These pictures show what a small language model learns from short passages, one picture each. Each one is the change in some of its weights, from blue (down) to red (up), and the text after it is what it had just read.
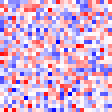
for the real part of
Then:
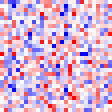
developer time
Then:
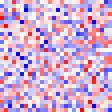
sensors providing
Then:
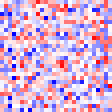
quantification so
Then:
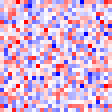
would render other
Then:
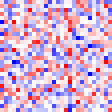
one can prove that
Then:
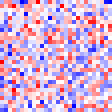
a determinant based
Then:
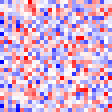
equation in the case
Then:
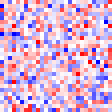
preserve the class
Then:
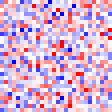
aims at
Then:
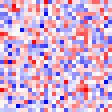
simulations, while
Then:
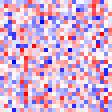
knowledge of
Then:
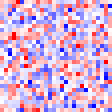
lines. }
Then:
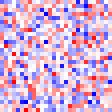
to analyze the
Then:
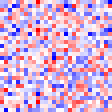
a monthly
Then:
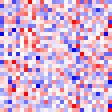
Related 3
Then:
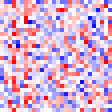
proposed method with some
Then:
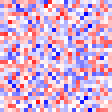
with the lack of
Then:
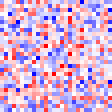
have a PE.
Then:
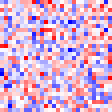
state carries a
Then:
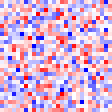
abuse towards
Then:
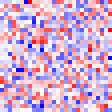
do something.
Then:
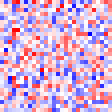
demand. The further
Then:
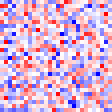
seed vertex in
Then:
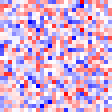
samples were heated
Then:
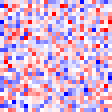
\infty $$ and
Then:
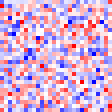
est qu'un
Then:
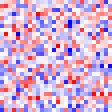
we regard as the
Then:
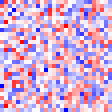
first author in
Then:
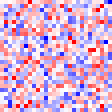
interested parties
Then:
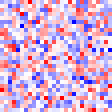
as physical and
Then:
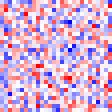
could be construed
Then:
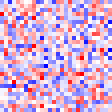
method of a vector
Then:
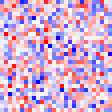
choice. We
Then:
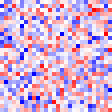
An example is the
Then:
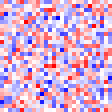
collapse to
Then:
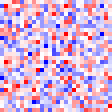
holds, which
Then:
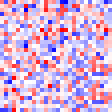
similar in spirit
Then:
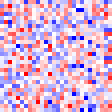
that gauge
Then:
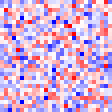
the Main Theorem.
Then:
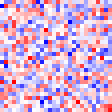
proof will apply only
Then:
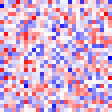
from one iteration
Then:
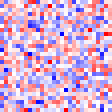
indicates that the
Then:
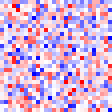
VQE. We
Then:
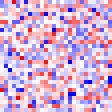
a recurrence
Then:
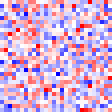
neutralize the
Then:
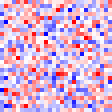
closed field. If
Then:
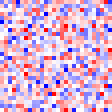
process discovery in
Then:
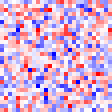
exactly one line
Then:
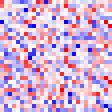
no competing
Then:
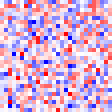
were recorded by
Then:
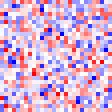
instead of
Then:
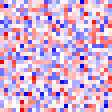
it belongs to
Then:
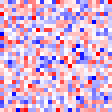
of the center problem
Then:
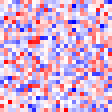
field created by
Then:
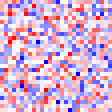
} The DST
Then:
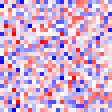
average wind
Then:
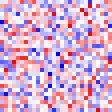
can be detected
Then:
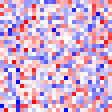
actions of free
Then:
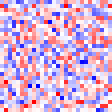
the levels of
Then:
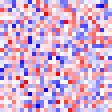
The other two feet
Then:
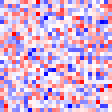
was upward in
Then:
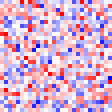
about artistic and
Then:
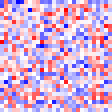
applied on
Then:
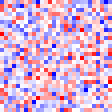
occurs as
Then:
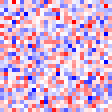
and Network Function
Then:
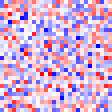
two end electrons
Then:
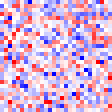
when $n$ has
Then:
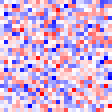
this letter, a
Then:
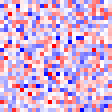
The algorithm is
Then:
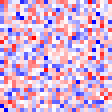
in working on
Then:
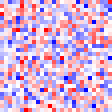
of interest. The
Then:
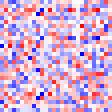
for Analysis
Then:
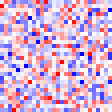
Chan, R.
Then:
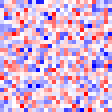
Regulation -
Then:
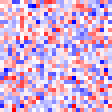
the closest to
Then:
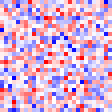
and build
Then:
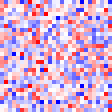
determined by the
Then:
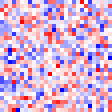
an arbitrary
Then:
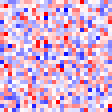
Biological and
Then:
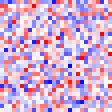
with a variety
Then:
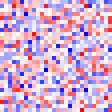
the tripping point
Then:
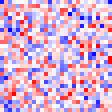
max_{t \in
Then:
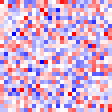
The photonic
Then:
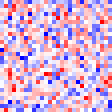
$q$ has the
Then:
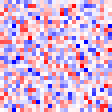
attests the
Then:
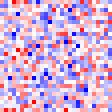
transforms of order
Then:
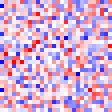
One of them is
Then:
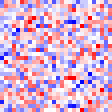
guard the
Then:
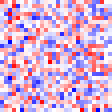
closely related.
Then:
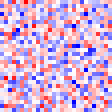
from confirmation
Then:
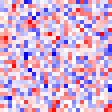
have $U_j
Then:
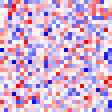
$A$ is
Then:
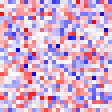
of cosmological
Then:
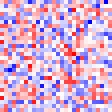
of the dataset
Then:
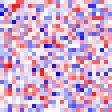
have deficiency
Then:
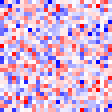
divergence type
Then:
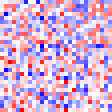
needs to have a
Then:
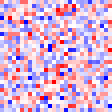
complessa e
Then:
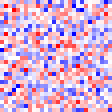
that (i)
